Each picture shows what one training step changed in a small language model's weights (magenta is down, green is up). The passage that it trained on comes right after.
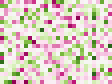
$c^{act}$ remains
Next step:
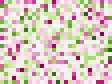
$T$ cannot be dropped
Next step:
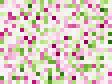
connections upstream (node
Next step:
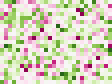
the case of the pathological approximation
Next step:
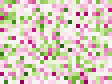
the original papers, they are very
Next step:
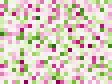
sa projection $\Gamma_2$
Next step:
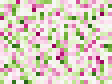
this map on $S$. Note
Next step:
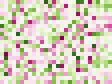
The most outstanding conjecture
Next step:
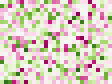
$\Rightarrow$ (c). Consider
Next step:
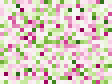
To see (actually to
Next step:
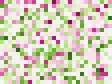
$F_P$ for the
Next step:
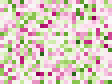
constant electron velocity is obtained in this
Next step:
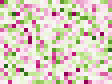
as popular as it should be.
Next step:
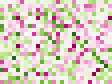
requires some work to increase the neutron
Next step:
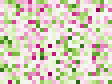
to probe the behavior of the correlation
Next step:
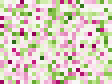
Lanczos vectors which form
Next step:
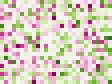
FFT and autocovariance of
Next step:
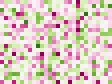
definite kernel on the unit disc
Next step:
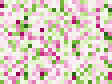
survivors with reduction factors
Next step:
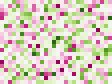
establish the central limit theorem for linear
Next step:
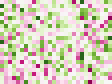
escapes the detector and the
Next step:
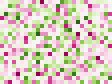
our proposed auxiliary-grid-based
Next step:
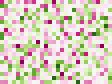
$ T_0 \subset T
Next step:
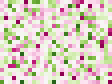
IM measurement setup. The
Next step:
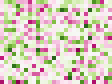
to the missing spectrum.}
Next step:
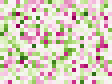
if the number of singularities of
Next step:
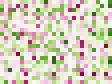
Massachusetts Institute
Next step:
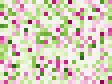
Let $W_m$ be
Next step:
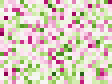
corresponding diagrams, we obtain the
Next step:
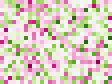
to main theorem} Assume that,
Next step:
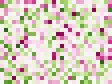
$n$ disjoint triangles as
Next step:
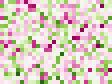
isometries of the Hermitian
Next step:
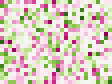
$k$, only the edge
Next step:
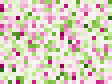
Many modern learning problems involve
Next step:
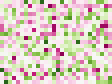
any $k$ in between
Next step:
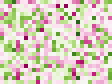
the node on one of the
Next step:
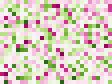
After a brief recall, in
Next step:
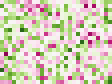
of the dielectric and optical properties
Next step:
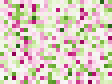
Horizon 2020 research and
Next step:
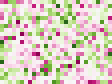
are forming interconnected networks of
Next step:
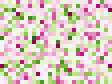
uncovered in this model,
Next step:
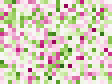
the ratio of homothety between
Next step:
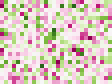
dry transfer from Ge or
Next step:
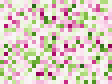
considerable amounts of energy into
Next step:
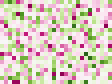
in quantum physics. An important role
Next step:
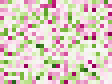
principle says that, as $
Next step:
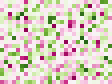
Lebesgue datum.
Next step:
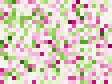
the momentum error and is created by
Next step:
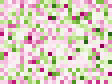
a nondegenerate associative form,
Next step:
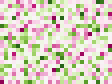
provides information on the internal excitation of
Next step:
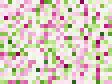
unit. Meng et al.
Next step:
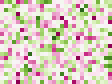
along their path is integrated taking into
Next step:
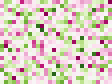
uniformly to $f$ inside
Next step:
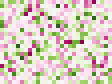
), \end{equation}
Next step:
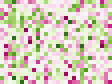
the similar idea. The key differences
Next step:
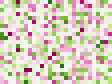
quest is for a family of
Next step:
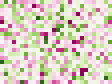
that $BP$ is a
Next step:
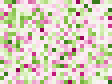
the same amount of space-time
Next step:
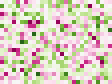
It is remarkable that from experiment
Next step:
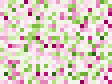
linear. They satisfy the inequality
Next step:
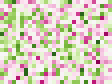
the four panels of the cell have
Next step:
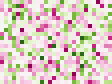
well-defined location, separated by
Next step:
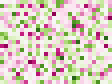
explicit example in which the information is
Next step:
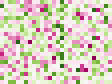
of $R$=Gd
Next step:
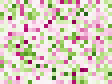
black hole to be a regular
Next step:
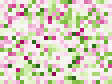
the strong defective elimination
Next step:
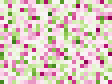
what is math's role in
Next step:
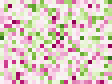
are decidable via classical
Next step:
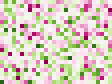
demand, and that is the
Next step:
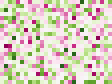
for the following two simulations.
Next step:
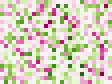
larger and the sensitivity worse.
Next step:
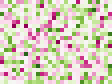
velocities measured from Fe and Si
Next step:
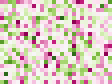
are not able to capture the important
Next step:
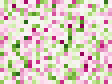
third isomorphism theorem, and the
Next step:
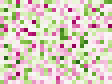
for using importance sampling is that by
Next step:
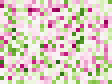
carry out, the determination of
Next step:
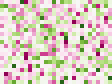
strain fields. Here we investigate
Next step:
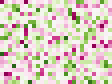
small dissipative terms.
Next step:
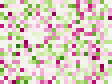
fading superhump profile is
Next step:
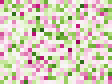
from Taiwan and
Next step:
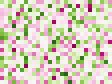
ZEUS collaboration:
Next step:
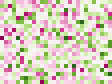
a Relativistic Diffusion
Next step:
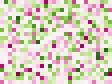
for international aviation
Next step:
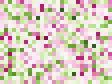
set our problem as in the
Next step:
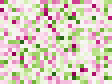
on a $\Lambda$-tree for
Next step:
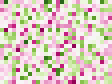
simply by modifying the game
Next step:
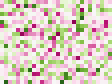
nearest neighbors we have
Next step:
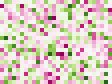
solution \citep[see for
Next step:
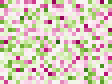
$x$ varies in the
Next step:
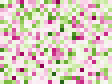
$\pi$ maps it to
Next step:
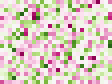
- y\partial_x.$$
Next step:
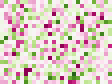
negative cosmological constant. We introduce a
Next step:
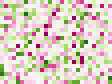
radiative time constant is shorter
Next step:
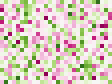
built on the 28 nm Maxwell
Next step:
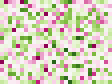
the supercommutator map
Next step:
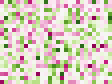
at most one which can assume the
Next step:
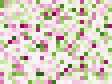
\(m \not \in
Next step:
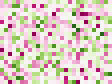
advantage that this scheme does not require
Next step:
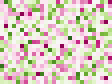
$1$'s. We consider
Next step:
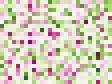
and Mathematical Science, National
